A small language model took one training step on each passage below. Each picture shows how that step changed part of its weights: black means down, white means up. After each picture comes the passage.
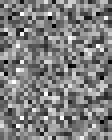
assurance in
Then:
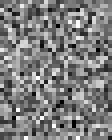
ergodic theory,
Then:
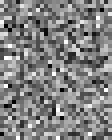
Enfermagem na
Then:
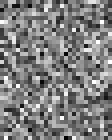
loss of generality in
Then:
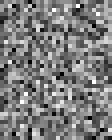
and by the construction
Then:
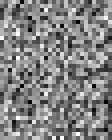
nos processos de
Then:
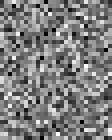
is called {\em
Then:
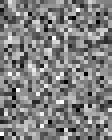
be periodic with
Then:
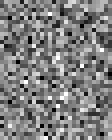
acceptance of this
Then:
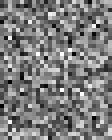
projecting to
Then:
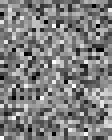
3) and this completes
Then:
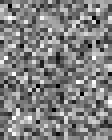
acelerada por um
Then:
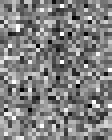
Aarau Leiter
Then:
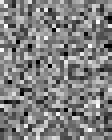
previous section,
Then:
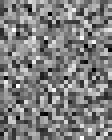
may restrict to the
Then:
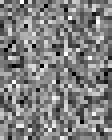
vincula con
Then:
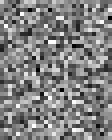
on reducing the
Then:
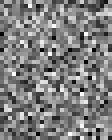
diagram, of
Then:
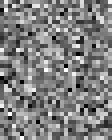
qilish shuni
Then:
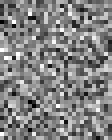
Croqui com a
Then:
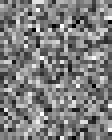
of $R$ for all
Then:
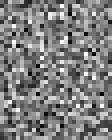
ending Remark
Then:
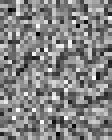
a paciente para o
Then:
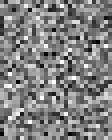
A finales del
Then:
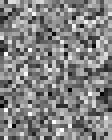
the same as those defined
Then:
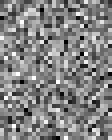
is $p$-second
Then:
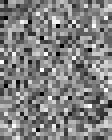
In this article we
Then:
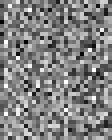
outcomes. The
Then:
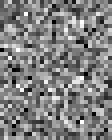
are odd, which
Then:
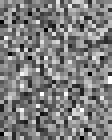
feast to the
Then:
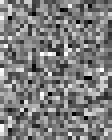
closed subinterval
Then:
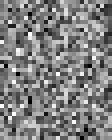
%with just a
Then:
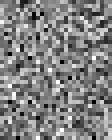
get the existence
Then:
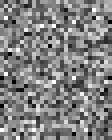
two, after
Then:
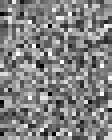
sobre a produção,
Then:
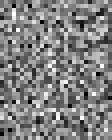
name, version
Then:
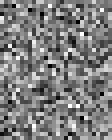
Fragen wurden
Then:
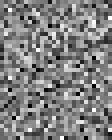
, x_i \geq
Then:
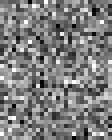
and $\HXR$
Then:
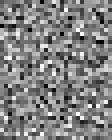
Bu qiyos
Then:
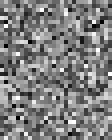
Ssv3 \times
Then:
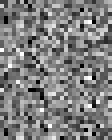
тем более
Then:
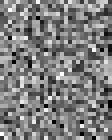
that the degree of
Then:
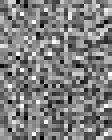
a polynomial}
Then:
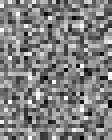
attraverso il
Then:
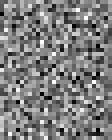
gradient almost
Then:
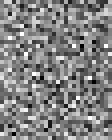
Pava V.,
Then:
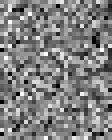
$(\alpha,\beta)$ is
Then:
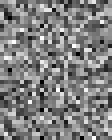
coefficients of the
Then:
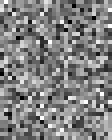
if the stabilizer
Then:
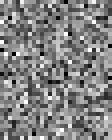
the orbifold
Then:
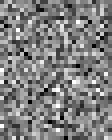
al 10% desde el
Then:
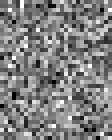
the unknown
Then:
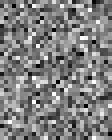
die Perspektive
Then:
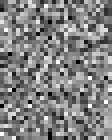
linear algebraic group, defined
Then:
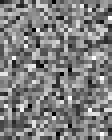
of a real number is
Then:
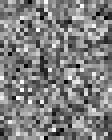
for the errors in
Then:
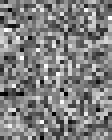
E.C \quad
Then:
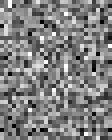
\Omega$ (since
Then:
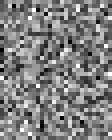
for simplifying the
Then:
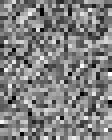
and $c$ of the
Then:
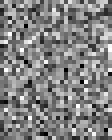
such that $p$ is
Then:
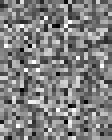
de Parkinson
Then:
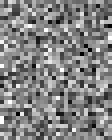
do a thorough
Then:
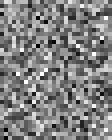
this paper, We
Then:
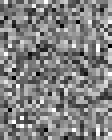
established in
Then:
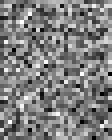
and then $x$ is
